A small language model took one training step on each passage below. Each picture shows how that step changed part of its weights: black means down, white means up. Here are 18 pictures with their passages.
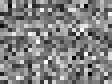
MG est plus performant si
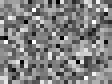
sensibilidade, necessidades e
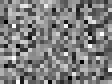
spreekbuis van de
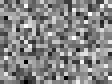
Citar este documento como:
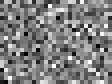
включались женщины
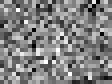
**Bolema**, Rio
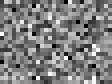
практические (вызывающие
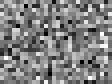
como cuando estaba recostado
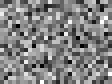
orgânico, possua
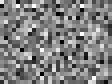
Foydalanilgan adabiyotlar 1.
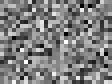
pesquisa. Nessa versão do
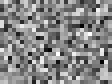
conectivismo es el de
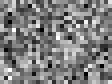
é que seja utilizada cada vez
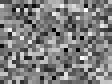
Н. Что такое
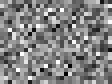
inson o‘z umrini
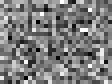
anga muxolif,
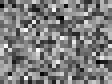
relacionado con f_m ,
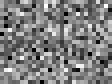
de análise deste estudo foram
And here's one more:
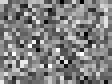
mehmonxona xizmatlari
